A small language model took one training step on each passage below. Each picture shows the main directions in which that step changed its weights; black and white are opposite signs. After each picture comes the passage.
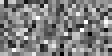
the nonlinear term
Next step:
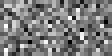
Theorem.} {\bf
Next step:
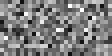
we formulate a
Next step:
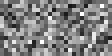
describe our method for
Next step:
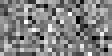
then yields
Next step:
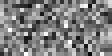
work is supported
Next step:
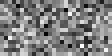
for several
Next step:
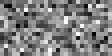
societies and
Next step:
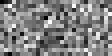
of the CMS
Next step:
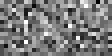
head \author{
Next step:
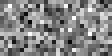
session and are
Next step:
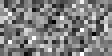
the effective range
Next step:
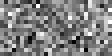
is also a basic
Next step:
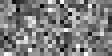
$i$ and
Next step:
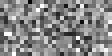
agrees with
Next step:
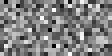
The number of the single
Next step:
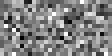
of sum of N
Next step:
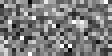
path. In
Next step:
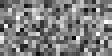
measuring a
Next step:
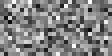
if $\Omega$
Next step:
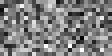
recent experiments,
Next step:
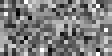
the peak also
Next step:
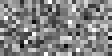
those in proof of
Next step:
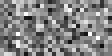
when $m$ is
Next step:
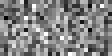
to derive the
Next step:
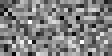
shown in the Figure
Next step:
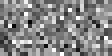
aspects of the
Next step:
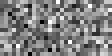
identify the variable
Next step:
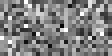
isometric to a
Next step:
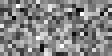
shows a comparison
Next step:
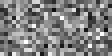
with a dimensionless constant
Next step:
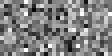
of coverage
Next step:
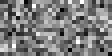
sequence} with respect to
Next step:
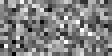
(x \ast
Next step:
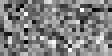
master symmetries
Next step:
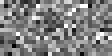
operator is defined by the
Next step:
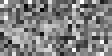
every nonzero
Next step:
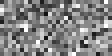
white noise
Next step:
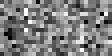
to guide an
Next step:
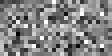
$n \to
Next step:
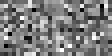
and second-order
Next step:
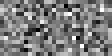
not a basis
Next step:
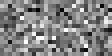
the posterior
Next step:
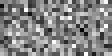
appear two
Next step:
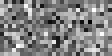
suggesting we
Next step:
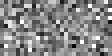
The first step is
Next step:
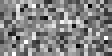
I(x)$ for
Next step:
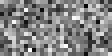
a smooth curve
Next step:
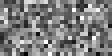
as representations of
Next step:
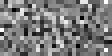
G = (y c
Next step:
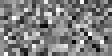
notations \[
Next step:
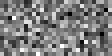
were useful to
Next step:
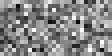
endowing the
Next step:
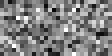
set containing all the
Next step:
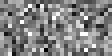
a composition map
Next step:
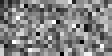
wavelengths as
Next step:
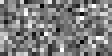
the strip.}
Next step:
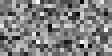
is a certain
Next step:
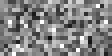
i.e. a
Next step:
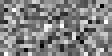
the \bj\
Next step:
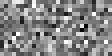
between the baths
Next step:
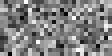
larger than
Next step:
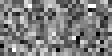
role of a
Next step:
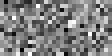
paper. It is
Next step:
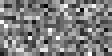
then linearizes it
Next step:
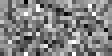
is a subsolution
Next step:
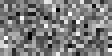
accessed. The
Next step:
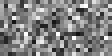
total unique energy of
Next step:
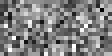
the infimum
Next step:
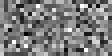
methods transform
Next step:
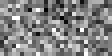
studied by
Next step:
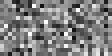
where $\pi$ is
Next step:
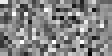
in changepoint
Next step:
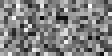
to invariant
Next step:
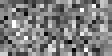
the transport
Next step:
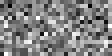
Combining this
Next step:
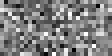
will use the following
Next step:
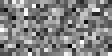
we can obtain the possible
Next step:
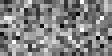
crab on
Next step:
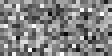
a multidimensional
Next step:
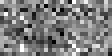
of blow-up
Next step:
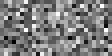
with the analytical
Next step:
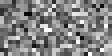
with a single small
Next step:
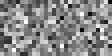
matching each
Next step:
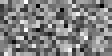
algorithm with respect to
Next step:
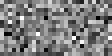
element. Then the
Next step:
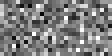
method presented in
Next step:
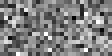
\equiv \int
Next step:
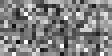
modes driven
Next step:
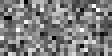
one needs to
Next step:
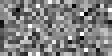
from the transformed
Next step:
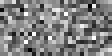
is an essential
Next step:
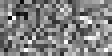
with $L =
